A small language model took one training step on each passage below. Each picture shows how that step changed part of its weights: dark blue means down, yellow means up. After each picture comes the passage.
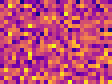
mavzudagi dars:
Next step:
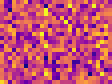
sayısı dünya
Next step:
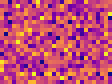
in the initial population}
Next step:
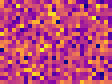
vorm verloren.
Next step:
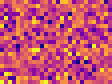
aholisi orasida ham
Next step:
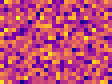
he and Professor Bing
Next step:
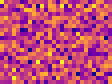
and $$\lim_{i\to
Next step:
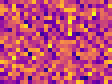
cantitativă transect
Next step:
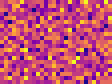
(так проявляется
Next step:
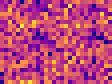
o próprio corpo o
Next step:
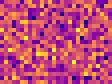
и поэтому
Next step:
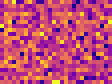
сифатида тан
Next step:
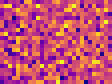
melancólica que
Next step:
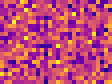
proved: \Corollary. After
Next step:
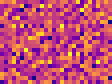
\cdot 1 \text{ and }
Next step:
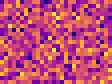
erläutert, um
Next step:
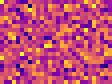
one of $x_k,
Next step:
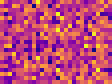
Fourier transform}
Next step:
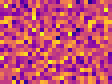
coaction on the spinor
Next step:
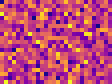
Организация и
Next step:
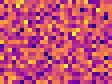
создавая для
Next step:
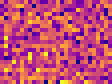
given either by a sudden
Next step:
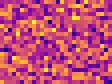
ichki va tashqi
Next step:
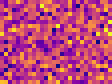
have computed some coefficients of the
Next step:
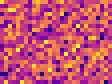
\le 2\tpx
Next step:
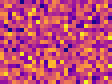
$0$ geworden;
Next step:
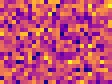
last comment, users might
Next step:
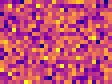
janji tetap
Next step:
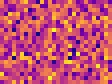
a higher dimensional input.
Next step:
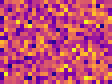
Viehweg como
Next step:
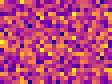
T. K. Digital
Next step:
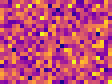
and their generalizations},
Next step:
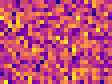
de la loi n°
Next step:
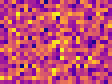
Киева. На
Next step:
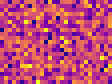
сна (СОАС)
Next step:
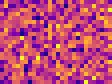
following: Let $I\subset
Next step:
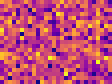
Psixik rivojlanishning
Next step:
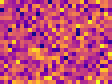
family of spheres.
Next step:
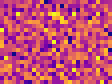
Dr. João
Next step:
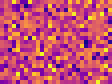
the fast decay of
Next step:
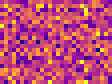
in EuroNews
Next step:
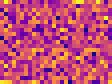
as relações trabalhistas,
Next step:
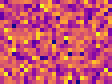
в обыденном
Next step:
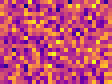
2005, Inverse problems for
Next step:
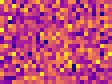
called {\it type} to map
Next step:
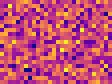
часть в Тихом
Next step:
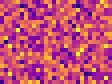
simple positivity constraints on the variable corresponding
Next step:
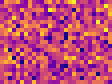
this observation to products of compact
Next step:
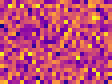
be extended to certain AR,
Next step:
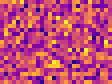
\section{Convergence rate
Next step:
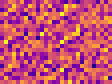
\cdot f^b \cdot
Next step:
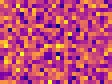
bottom vertex, and vertex 3
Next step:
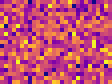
reaches a plateau with
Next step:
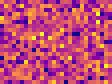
Now, let $U: SV
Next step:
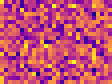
module,} J. Algebra
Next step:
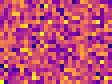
Yana bir misol:
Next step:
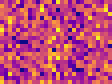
interior of the state constraint
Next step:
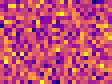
s,k)\in T$ has
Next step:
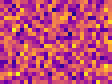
rates. These estimates are
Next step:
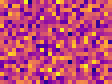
\end{corollary} Proof:
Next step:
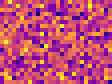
kabi sohalariga
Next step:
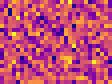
proyección futura,
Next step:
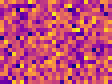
is similar to the one of
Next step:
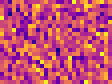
op het kantoor der
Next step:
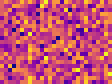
in the textbooks.
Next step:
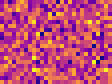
1999. Institut für
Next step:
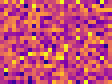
\smallskip Then we shall show that the
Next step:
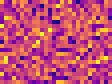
hosil bo'lishi
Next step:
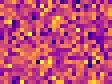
параметра (для
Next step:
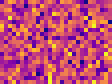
for the discrete spectrum. In
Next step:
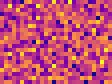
janri uchun muhim
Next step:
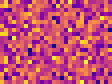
cu înălțimea de
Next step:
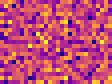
пунктів з
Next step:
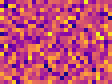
the key idea is to construct
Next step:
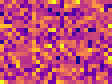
so'nishiga olib
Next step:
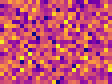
in this paper, we want to
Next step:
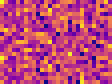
русского языка
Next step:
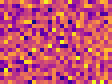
pedagogika universiteti
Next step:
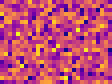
в практической
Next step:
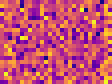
field we have in mind. If
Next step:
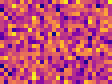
minimiser, from among
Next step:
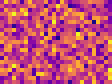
на НИОКР,
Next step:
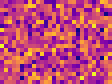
approximations (dash-dot
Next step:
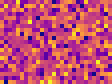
the projective plane. The following example shows
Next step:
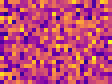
small enough since $v\in
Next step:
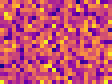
moments, the final state of
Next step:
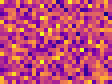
immediately implies that the full
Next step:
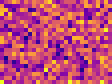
и общества в сфере
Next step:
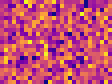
by the multifractional
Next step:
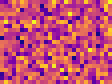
of the first Hadamard
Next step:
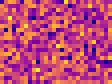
методов обучения
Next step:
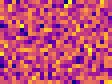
hech narsaga
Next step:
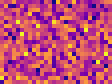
the previously rooted vertex and
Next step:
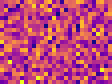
все сферы
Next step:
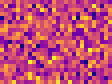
lecture in his stead,
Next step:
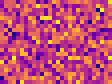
séchés ont
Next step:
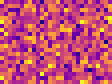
then $u$ is algebraic if and
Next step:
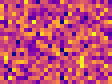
os artigos encontrados
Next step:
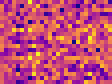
The article shows the methods of
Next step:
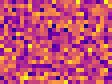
xos ijrochilik
